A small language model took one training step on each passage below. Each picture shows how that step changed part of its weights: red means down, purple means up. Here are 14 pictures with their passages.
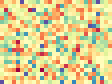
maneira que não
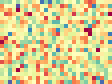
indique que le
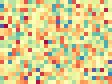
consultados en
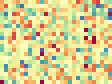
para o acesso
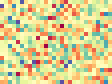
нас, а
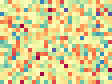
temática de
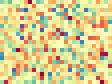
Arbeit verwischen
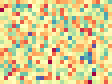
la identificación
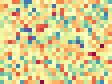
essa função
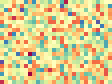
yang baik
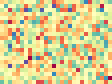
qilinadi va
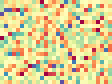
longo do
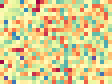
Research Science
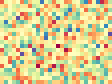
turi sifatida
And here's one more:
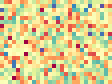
mor- Figura
